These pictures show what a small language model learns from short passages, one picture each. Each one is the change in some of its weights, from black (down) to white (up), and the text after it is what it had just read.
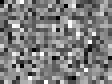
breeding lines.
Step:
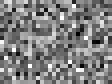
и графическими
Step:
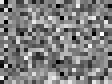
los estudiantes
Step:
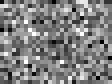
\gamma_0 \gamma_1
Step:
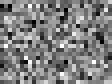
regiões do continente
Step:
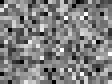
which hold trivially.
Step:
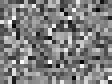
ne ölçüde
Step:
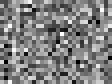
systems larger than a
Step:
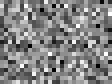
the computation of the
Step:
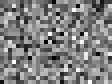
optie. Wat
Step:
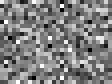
result of this is that the
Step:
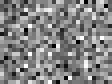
that they have no known
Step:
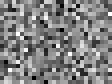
specific electronic structure of the
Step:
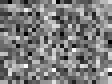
Analysis The image analysis
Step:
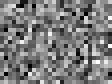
Your Child’s
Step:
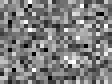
which the node density goes to
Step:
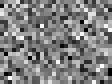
difficult to maintain the
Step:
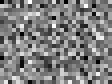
mobile applications and
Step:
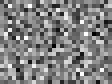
biri hisoblanadi.
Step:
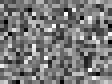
been accomplished this
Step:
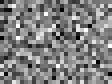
side chains attached
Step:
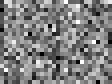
the Age-Velocity
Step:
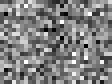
the ${\overline{{\rm
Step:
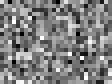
and subsequently
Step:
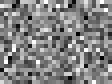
éxito. La
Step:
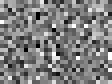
declare that except where
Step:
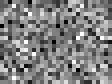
the predefined parameter.
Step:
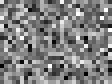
exchange field, the
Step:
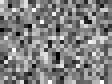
the BS can be represented as
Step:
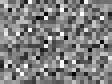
with multiple model parameters on very
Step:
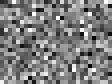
modes de direction qui
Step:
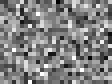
follows the same reasoning
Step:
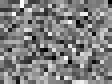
unwesentlich von den
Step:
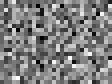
qadar bo‘lgan
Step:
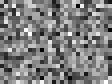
the Fermi velocity
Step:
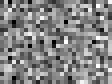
. On the other
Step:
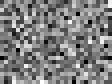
It is uniformly
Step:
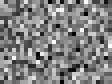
values must be provided in
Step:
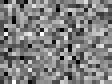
sector organization that become the
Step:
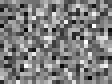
that no theory is essentially
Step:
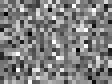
calculated overlaps between the
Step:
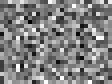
a set of crests and
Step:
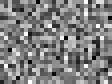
metallic bipolar
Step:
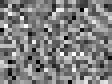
glycemic and
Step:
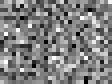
and Astronomy,
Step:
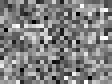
obtaining the necessary
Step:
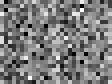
LIFE OF
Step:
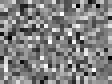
juvenile at the time of
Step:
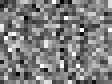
and territories with over
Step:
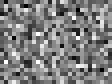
Each animal with
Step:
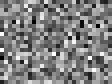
body coils, which
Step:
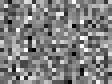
rates occurs for
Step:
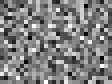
of weakly magnetic materials
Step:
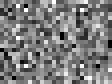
systems aim to manage
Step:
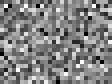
again, since the
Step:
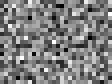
in the outcomes of the
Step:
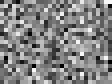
collection stages, this study
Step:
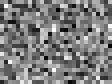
Futurecom Connect
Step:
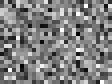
is small at high-$T$,
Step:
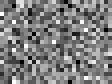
filaments are attracted
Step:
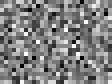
Conversely, Tenganan
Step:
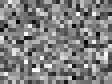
defined various topological
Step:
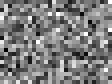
среди народов
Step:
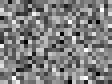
larger fractions of
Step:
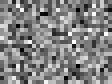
a plane-wave
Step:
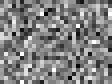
frequency transcutaneous
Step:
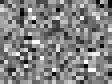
As shown, by varying the
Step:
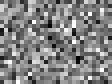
pack array(A)
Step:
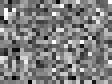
toward mathematics
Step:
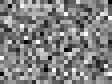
approach in the twin
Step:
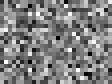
higher-order band
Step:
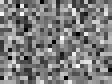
MAT analysis at the
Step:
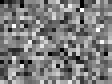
Commission*, 8th ed.
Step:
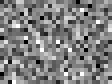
study, patients treated
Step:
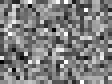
of intellectual
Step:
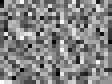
the data, and prepared the
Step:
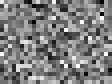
core attract the valence
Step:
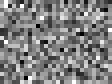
nm. In order to find out
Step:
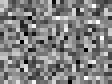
far away from the
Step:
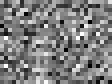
includes among the risk
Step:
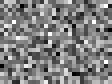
Eastern Europe.
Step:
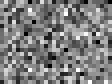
area. When the top
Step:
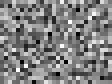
reasons in the upcoming
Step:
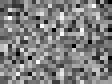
e, finalmente,
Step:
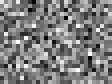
Leonardo Vizeu
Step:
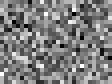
efforts have been made
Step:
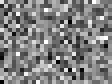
of the paper is organized as
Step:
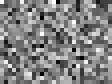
an applied magnetic field of
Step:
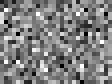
не получили
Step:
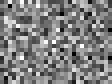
Redefinir la
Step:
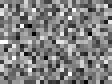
URUSHI VA
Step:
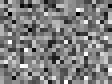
lectures can be live
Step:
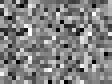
своем труде
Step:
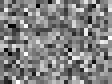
в своих
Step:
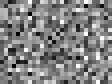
words, like it or
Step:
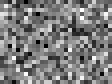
ham o'sha
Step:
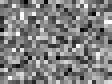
The low level of political
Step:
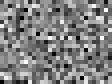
um novo olhar em
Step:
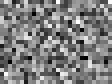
of their exceptional
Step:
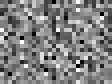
of Technology, P.
